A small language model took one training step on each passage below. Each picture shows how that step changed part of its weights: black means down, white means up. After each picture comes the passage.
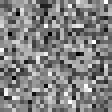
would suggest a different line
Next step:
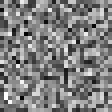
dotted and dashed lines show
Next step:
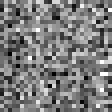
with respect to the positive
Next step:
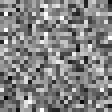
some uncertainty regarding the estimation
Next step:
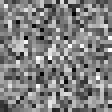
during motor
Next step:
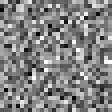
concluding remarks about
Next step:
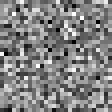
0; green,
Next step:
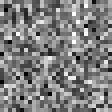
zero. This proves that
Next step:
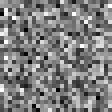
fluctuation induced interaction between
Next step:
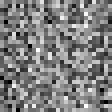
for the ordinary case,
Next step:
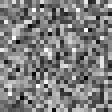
towards a Gaussian process under
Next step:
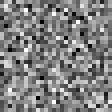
Theorem 1 and a simple
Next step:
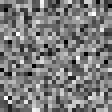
steps. This enhancement can
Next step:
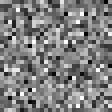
is present. In addition
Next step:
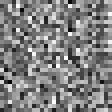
catalyst for
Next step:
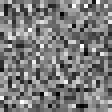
sufficiently large. We claim
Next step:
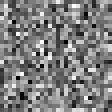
property that is determined by
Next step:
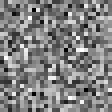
PSA is an efficient
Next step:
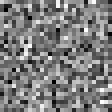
to the expansion.
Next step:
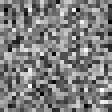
the trivial character.
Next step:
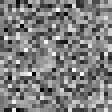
(maximal number
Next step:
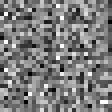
its structure constants) can
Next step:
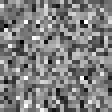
bundle over the line
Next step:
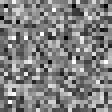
We note that this circular
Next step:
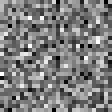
to reinvent the
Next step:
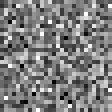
we can conclude that \[
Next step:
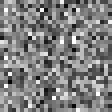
By assumption iv)
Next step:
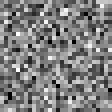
not go exactly to zero
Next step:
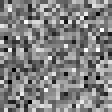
conclusions to draw.
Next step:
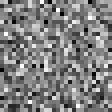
correlator has additional sign
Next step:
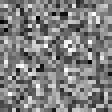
there exists $M =
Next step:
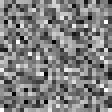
temperature, $V$
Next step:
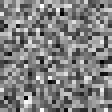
of the mock
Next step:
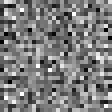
effective energy while opposite rotation
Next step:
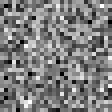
determines the momentum excitations,
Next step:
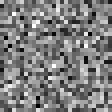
$\sigma$ parameters;
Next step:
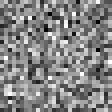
For low chopping frequencies
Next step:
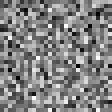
Devices are placed
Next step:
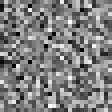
microwave heating
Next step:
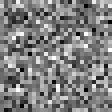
far from uniform with a
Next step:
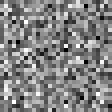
joint framework is needed
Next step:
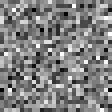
any well defined plasma
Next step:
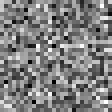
by a transition from fast
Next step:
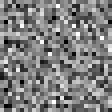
vector, $R$,
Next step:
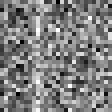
after integrating with respect
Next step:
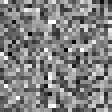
DR12 stars to
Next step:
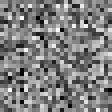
subgroup $H$ of
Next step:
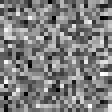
The third term in
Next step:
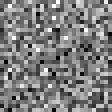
to proving Theorem
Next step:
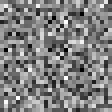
the baseline considered, derived
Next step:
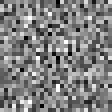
increases the resistance of
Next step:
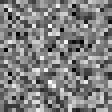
invariant metric are considered,
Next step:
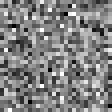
compactness by tree property
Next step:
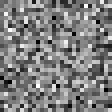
for any $\lambda
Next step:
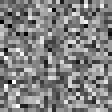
LLC, for
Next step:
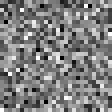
once $\omega$ is
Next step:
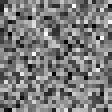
in either integer or fractional
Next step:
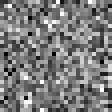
by the transpositions
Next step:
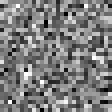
is affected by the same
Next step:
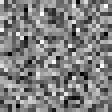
this, in what follows
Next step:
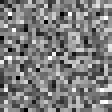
that the corresponding frame operator
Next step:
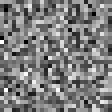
different solutions. The final
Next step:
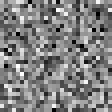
April 2,
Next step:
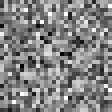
be particularly important at the
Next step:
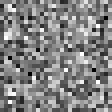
We shall give two proofs
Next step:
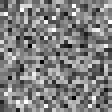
characterization of separable morphisms
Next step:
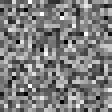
is a permutation matrix
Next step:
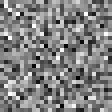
reason we have adopted an
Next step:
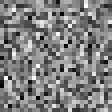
firstly lift the regularity
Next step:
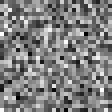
of axioms is that
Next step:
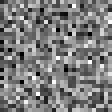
odd integer $n$,
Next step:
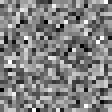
In the proposed Algorithm
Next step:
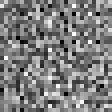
efficiency at maximum power
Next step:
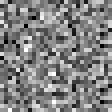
see the references
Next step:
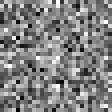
believe that there would
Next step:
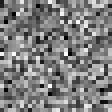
of the condenser
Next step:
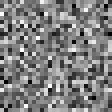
cases as no new spinor
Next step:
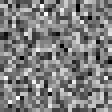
longitudinal momentum fractions.
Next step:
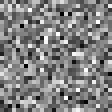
such that: \noindent
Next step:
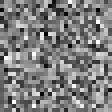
E.~Wang and
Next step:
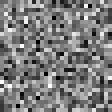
that $\lambda$ is
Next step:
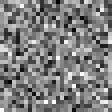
in a strata
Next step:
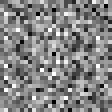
hard constraint via a series
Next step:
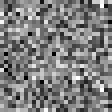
by a {\em
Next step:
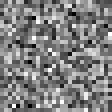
other functional materials like
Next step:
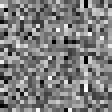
and $k$ as
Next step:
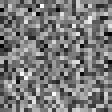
use the above inequalities and
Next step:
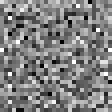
$$ Using the same line
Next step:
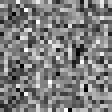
and with absorbing boundary
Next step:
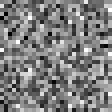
the second line and the
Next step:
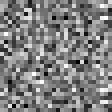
part of the star
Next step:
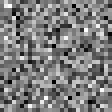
to random insertion
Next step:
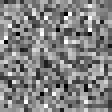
$X$ belonging
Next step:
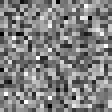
terms of polygon
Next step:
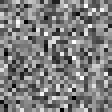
ill-defined and unstable
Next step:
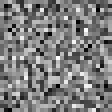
in future papers.
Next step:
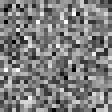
the right panel, with
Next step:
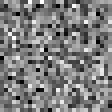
dual analysis basis spaces.
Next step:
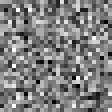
still survive.
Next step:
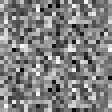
singularities at infinity is large
